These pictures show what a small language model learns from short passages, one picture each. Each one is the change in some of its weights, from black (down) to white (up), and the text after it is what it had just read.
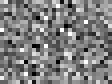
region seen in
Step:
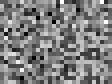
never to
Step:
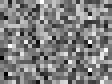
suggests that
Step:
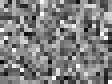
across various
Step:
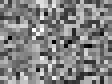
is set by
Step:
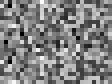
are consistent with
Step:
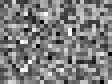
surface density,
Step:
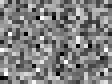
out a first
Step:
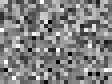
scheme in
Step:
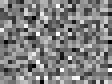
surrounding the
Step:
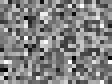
spin correlations in
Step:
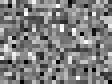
constant) from the
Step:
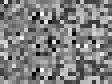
coupling to
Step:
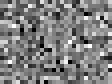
a similar setup
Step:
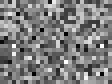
the gauge
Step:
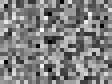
to consider both the
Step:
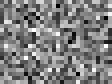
training steps
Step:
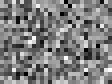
and inspection
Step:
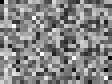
Since the
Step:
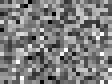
further informing
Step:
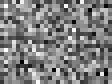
The new class of
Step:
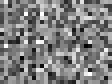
becomes possible
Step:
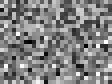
of LF
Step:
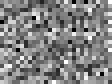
the IEEE
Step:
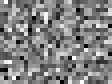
ratios in terms
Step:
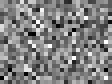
In Sect.
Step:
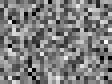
A transmission
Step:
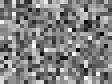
and $q =
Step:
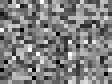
compensating these
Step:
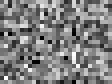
is not strongly
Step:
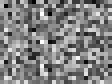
to algorithms
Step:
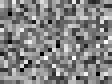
force on
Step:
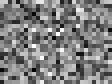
measures of
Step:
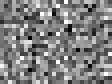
phase shift
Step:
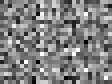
approach becomes
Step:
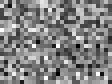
are of the form
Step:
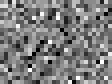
for ${\bm
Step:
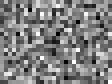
system defined by the
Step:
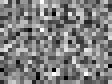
described by a
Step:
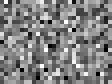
spectrum with a
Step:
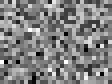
the action of
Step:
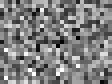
at a time
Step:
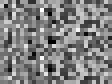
to identify
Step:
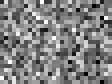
been no experimental
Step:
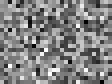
spinors we can
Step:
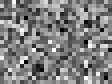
and help
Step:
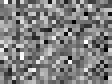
the expense
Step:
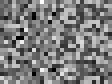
generated more
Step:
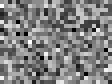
in the Cs
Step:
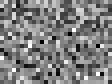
of the average sign
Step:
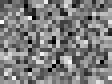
however remain
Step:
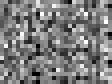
functions start to
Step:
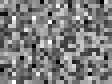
gauge field
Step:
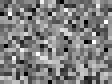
and trimers
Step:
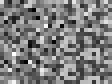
traces into
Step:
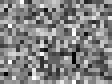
is \be
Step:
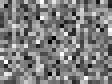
data used to obtain
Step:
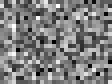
real space, and
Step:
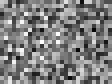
initialized with
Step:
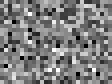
underlying these
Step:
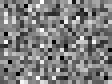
class that is,
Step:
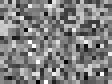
the line of
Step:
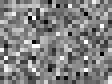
$\lambda$, there
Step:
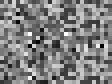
the theories
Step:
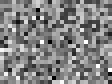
$ due to
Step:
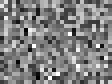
over a total of
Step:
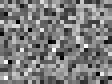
in complete
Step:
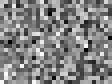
to B. It
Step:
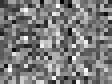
species is one
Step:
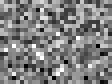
as a measure of
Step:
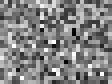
is the same
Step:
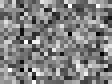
on textual
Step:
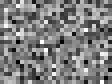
If a single
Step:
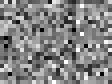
the National
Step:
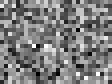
of the dynamic
